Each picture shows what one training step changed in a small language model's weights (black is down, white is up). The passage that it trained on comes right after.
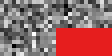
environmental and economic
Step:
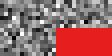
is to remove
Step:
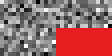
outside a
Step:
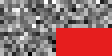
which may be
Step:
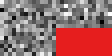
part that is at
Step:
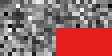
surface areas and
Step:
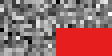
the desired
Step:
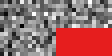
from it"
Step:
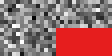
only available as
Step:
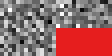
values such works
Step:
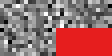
product and
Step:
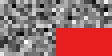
had been explained
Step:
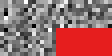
used structural
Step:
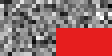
generic algorithm
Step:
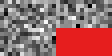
climate type The
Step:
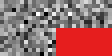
that taking a
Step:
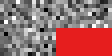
students between the age
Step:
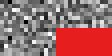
the most commonly
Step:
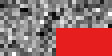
majority of patients
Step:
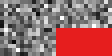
of ICT
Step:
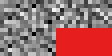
maintainers of
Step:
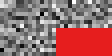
at a load
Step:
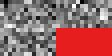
dominion of
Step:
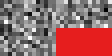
be interpreted
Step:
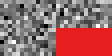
hand, close
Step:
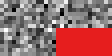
used to provide
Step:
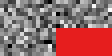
literature of their
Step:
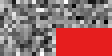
very necessary
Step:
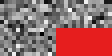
In this study,
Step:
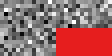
stay active
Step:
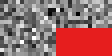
a failure
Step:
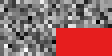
economic issues are
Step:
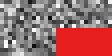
is simple,
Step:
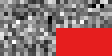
that required
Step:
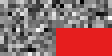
C., et
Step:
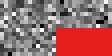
for duties
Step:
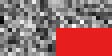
are presented;
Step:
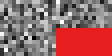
marginal cost
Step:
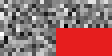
nodes after
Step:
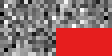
We all have to
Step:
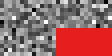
know Is a
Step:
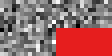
to lower
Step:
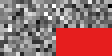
consumption of
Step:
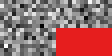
complex diseases,
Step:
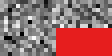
involved in the
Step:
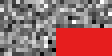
the potential capacities
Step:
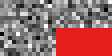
be maintained
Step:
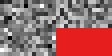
specifically observed
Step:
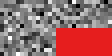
Master of
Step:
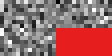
national scale.
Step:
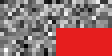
mechanical problem for
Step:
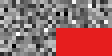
association between
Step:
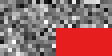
In addition,
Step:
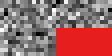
especially the
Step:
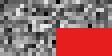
good wetting
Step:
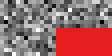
and VIA
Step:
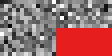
faced with
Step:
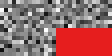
control in the first
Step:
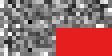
is also used in
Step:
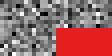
recorded from
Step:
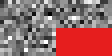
The texture
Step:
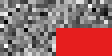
and materials Data
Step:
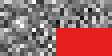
end users.
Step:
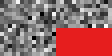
school education, they
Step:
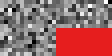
frame to
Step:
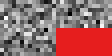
not extended
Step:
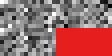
and forth
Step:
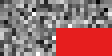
of men with age
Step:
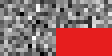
a history of
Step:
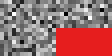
a pianist
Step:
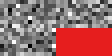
both in the field
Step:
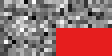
described. The
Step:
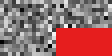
environmental impact of
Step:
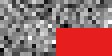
students for a future
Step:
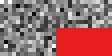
a disorder
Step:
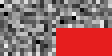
on minerals
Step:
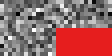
skills would
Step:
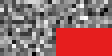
the map access
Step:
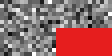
efficiently for
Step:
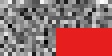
first component,
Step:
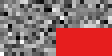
and threshold
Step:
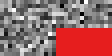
study. The population
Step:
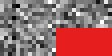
to weather
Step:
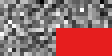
applications like
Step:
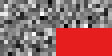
success across various
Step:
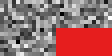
the drug
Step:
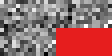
to a study about
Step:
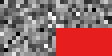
and private
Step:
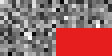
was completed by
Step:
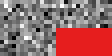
easy to
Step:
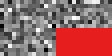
The National
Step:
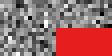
consider different
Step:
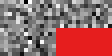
work. The analysis
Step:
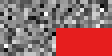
and PhD
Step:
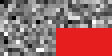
the armed
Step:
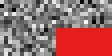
possible to study the
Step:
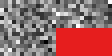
effects. However,
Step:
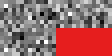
that permeates
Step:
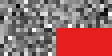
skill development,
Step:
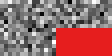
Education being
